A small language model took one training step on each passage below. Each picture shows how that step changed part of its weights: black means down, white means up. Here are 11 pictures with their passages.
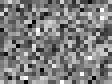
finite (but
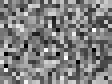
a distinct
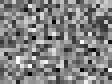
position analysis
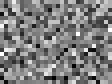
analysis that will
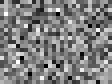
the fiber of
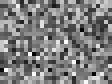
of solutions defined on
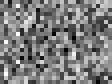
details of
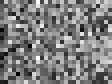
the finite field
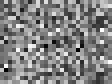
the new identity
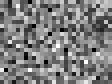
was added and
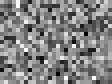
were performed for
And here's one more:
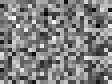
*Journal of
